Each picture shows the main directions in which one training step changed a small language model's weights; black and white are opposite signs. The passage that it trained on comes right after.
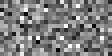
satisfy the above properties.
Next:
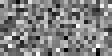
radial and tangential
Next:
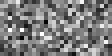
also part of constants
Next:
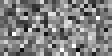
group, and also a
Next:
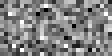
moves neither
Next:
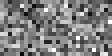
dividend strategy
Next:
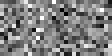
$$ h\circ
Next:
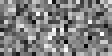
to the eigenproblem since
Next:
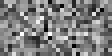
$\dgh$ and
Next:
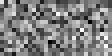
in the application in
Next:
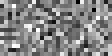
with 1, let us
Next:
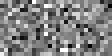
its directional derivative with
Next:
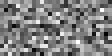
The fourth example
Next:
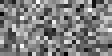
the complexification
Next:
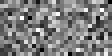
generalizes semi-parallel
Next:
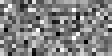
we are able to
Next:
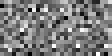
\longrightarrow E^1
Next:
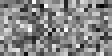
its definition, one
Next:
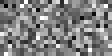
i. By Lemma
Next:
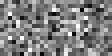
density of a closed subgroup
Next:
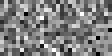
in $\Sigma$, then
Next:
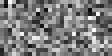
be achieved
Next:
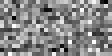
Second time,
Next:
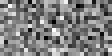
we give some results on
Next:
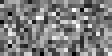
density function of the normal
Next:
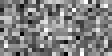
$a$ when
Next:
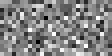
var UC \&
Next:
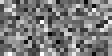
and Zhang
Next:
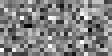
\partial \bar
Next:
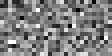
exchange among
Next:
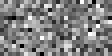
\to 0$ such
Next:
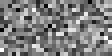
sequel, for
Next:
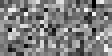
order); it has the
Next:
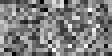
I\}$ be the set
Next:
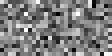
has at least four critical
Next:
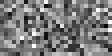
published studying
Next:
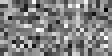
it satisfies the following
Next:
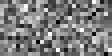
the scaling depends on
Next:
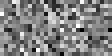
sum of weights over
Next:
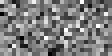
assertion of Theorem
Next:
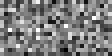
so that for any object
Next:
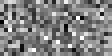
factor E case nu
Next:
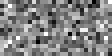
we do not need to
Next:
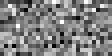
Math Research at
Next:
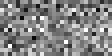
y\vert ^
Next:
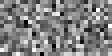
constant on an interval of
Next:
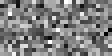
corresponding part of the proof
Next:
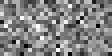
region of about
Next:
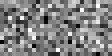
fundamental groups of compact hyperbolic
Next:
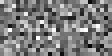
and such that for every
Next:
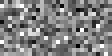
following simple observation.
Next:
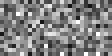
dimension 1 (see
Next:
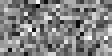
dominated by the
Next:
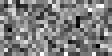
that $\lambda^d
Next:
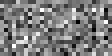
$. Then, for
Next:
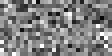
we consider the compact
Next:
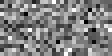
suffices to choose a class
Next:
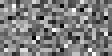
consistency with our notation
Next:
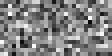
does not effect
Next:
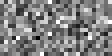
to $G$ with
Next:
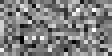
have. This is finite
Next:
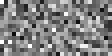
in the singular value decomposition
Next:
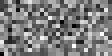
sure that the very
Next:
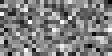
conditions on a moving
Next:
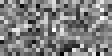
on $E$. If
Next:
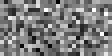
it takes the sequence
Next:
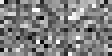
over primes,
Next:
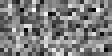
main of them is the
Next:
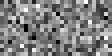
above by the algebraic
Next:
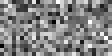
we prove the existence of
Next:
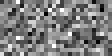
for random walks
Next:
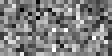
for $n\ge
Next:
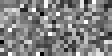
all natural examples of
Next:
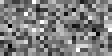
may admit such solutions
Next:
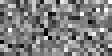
of these were reflex
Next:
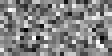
that any semisimple
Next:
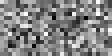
methods, we have derived
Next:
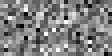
now show how to find
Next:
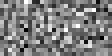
agreement between
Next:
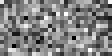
graph, a weight function
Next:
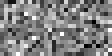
k) \iso
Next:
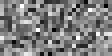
$D$ acts
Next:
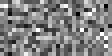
expanding along the
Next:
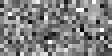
both sides of the
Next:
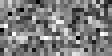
ripple orbit might
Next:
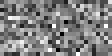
inequalities} We show
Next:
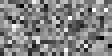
: A \to X
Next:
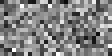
(in comparison)
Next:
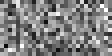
of the results in the
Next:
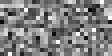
following extremal problem
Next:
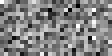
cental sequence.
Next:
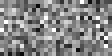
polynomials which corresponds to the
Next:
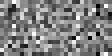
solution of $(1)$
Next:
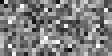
with his friend
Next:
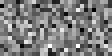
curve defined by \[
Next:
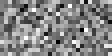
the highest degree,
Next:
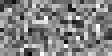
compact convex subset of
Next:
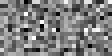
such that each connected component
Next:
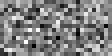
This paper considers an
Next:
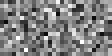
injectives, then
